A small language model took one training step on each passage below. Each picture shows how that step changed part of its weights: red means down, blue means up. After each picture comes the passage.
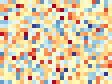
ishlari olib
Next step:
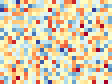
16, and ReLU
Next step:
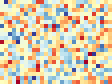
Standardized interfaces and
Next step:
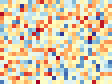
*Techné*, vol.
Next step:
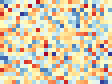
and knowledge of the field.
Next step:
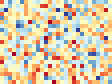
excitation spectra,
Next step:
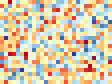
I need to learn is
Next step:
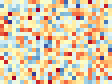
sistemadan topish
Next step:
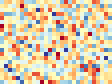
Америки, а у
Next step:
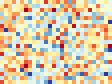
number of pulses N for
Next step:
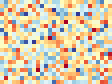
State. The study provided
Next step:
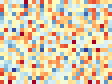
между ними
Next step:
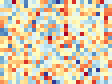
study sample completed a median of
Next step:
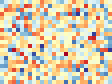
the improvement of back
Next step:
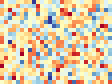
telle qu'elle est
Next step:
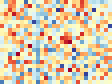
wells there is the potential for
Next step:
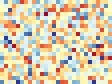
the targets and the scan
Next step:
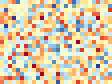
a micropipette
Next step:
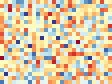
model's design. Figure
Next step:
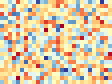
DSc, professor
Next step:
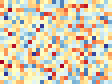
of the cross vortex
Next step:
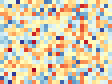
the State requirements for the
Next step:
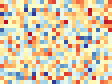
cancellation of UV,
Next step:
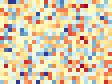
of the NAO robot
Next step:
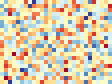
devoted to a pure
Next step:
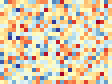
criză și
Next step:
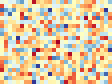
ciência (ou o que
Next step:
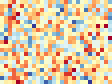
на практике,
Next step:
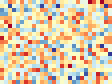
lies along the direction of
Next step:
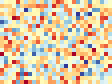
as put by Chen
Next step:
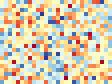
Physics Institute
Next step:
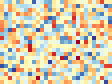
zero strain state, we obtain
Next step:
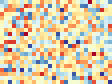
the treatment of various
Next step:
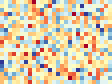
revisão integrativa.
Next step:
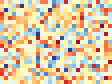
KNO ₃ *
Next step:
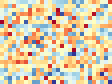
massless spectrum of
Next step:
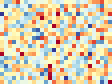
own specific field.
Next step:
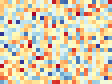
We find that such mismatch
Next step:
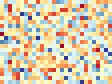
this point later again.
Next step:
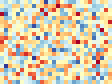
nanoparticles are
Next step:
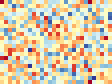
C_x, V\in
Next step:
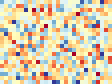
is the permittivity of the
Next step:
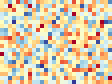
only observe the total
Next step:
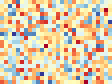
Departamento de
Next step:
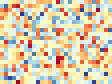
to establish a
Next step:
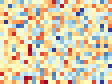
4 provides details of
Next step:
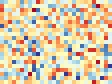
The demonstration activities
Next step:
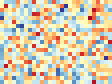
instead of the lost
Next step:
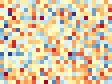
de ces journées
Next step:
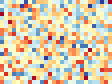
(RNA3) and
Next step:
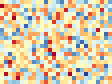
clarity. On the
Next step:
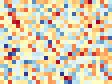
complicada demais, mas
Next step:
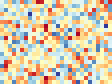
гострими кутами
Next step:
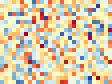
itself, and the
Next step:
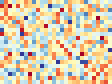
leave the stock price process
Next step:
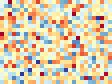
upon examining the RV
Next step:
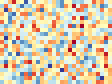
in the $\alpha$ term.)
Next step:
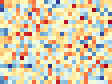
of digitalization increases,
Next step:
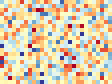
focusing on product
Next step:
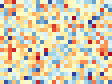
coincidence of two
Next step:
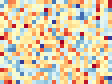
learning materials and
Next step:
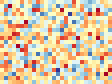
rather than sampling
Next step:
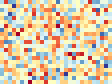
fie scurtată
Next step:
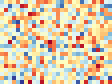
select the most favorite
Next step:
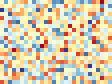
carried out. The control
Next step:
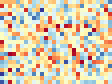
políticos, los
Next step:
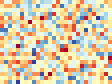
coated with this pigment.
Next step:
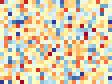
how artificial
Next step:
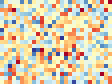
If the total spin had
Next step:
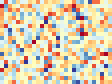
by the solver. (c)
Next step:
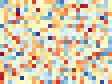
of $\alpha_i$. The
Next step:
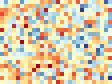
authors. Author LH
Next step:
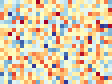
openbare accountant
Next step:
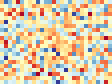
AN (Archives
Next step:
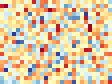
matematik usullari
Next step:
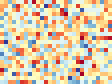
sifatida qabul
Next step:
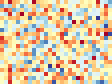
imkoniyat va
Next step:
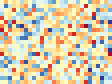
truth.} Under a
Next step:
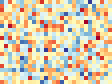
VLBI observations.
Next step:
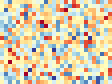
Enterprise that has an
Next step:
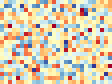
the width and height relative
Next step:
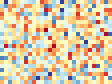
strategies used in this research
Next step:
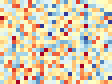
\begin{equation} n=P
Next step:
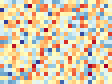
the literature remains
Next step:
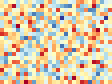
as headquarters of
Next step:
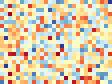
I am confident that I can
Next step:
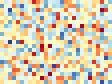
probable causes of these
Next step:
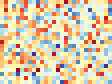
boshlash uchun
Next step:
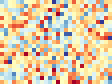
em arco abatido,
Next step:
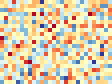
total uncertainty of the time
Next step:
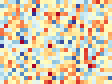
*length*, *width*,
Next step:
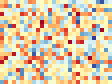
implementar y el resultado
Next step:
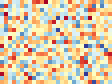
centuries to the present day
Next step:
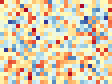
colloids. Planar
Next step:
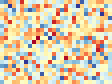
order to reveal it, we
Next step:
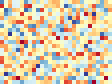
secretions drainage and
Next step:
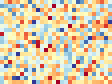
patients when compared with
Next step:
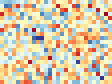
and a minor loss are
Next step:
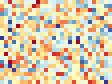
The calcination of clay
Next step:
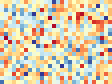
oblik troparametarske
